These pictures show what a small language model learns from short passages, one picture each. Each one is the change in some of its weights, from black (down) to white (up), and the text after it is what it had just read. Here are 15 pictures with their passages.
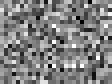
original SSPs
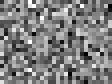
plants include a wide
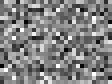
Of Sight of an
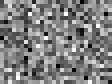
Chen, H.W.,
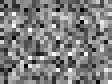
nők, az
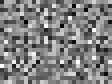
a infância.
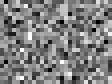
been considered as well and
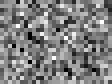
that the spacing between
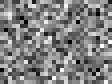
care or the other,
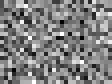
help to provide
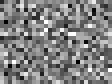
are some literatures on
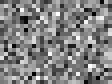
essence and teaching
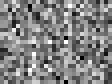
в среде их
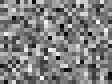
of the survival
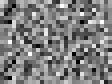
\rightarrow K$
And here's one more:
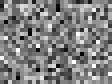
characterized by three parameters:
